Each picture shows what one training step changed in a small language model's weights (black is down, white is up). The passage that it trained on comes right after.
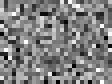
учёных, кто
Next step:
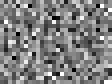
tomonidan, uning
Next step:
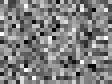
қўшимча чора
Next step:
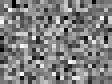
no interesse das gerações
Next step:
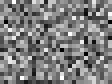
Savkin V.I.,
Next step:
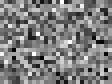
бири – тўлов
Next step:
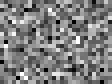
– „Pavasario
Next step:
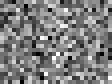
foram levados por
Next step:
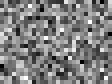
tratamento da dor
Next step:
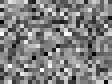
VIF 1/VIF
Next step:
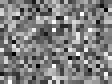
у ньому. Серед
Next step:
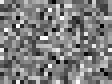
acaso tienen
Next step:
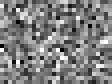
design*. Jumlah
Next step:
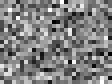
оширишлари учун
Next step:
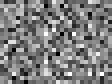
relacionado às suas
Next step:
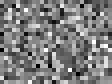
in Portuguese,
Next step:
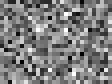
Die Formung eines
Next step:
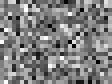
en RA a través de
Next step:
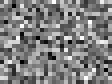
важность ранней
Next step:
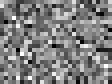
тем динамика
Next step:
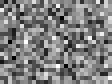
era incipiente, uma
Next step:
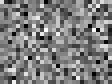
faoliyatini yopish
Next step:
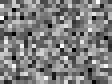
jaqsı ónim
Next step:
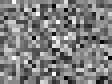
- В сказке
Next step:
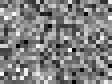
условий того или
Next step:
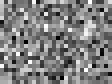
abortos. El objetivo
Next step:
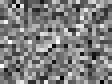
o'zi uchun chiqargan
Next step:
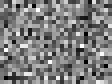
qilishning ikkita
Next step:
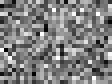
Recientemente, se
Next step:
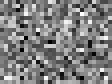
datang dari diri
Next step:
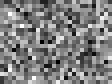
do período. Como
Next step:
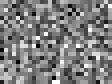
antagonista contra
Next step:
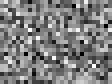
Tajfel H.,
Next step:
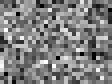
y se transmite de generación
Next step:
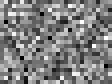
ve sempozyumlar
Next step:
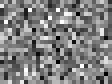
sendo uma atividade de
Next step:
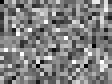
Peter Englmaier
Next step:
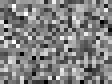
Além disso, por se
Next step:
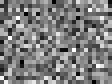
aparato SUVAG,
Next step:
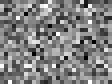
preserven para futuras
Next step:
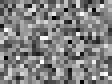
de la medicina, se
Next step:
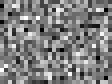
of the national financial
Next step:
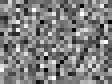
ao edificio un
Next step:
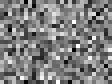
Imom Muhammad
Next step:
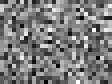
kendi birlikleri
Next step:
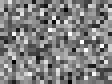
der ursprünglich
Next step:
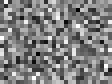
wir fest, dass
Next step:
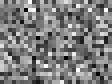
liturgiques comme les
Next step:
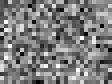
contenus dans chaque
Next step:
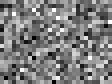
хил таркибдаги
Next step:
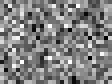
Описание 1.
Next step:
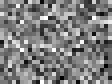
етим қилиш
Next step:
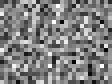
Inc., com o objetivo
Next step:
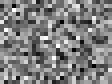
de alimento aquellos
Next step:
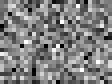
Rybitwami: 19
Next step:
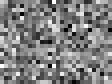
свое поведение и
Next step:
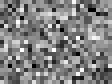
жалб қилинган
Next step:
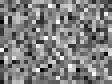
особенности личинок
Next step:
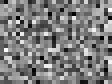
uning proobrazi
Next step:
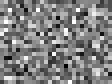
D, Sinnett
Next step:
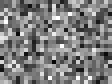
do Rio de Janeiro
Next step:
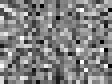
w drastycznych
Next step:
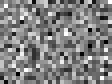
OF APPLIED
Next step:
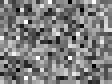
и безопасному
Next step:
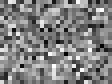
frammenti. Anche per
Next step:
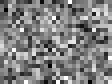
освртом на сам
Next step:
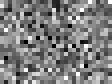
що перед нами все
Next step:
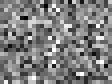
a proposition for
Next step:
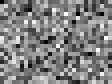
где базировалась
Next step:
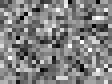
keladi. Birinchi
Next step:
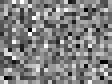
- PALMA, B.
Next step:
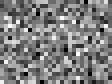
A Nyugaton is
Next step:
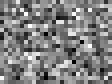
– Perú. Lidia
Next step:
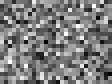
Iamblichus and
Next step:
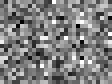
a responsabilidade e o
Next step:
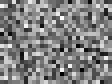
asrlar. 3.
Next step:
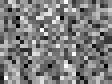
les trois pays
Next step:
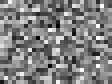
invasion of their
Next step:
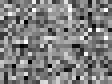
va ijtimoiy
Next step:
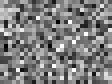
έναν από
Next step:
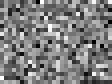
der integrativen Schulform
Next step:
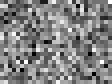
// Центр научных
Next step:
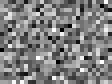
peut-il survivre
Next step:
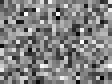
años Cejas
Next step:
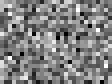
etmagan bolalar
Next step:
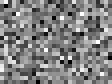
dialógica (termo que
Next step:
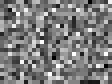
of type 2 diabetes.
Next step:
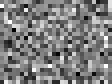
пропонували в
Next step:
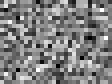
linguística e
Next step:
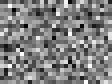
o‘ziga xos
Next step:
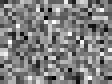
fundamental entender o
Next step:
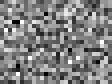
Дунде (R.
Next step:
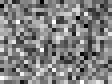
do Estado de Minas
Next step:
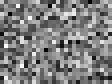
Натижалар ва
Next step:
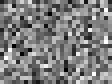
deux fois plus qu'en
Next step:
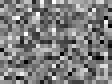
сукупних витрат
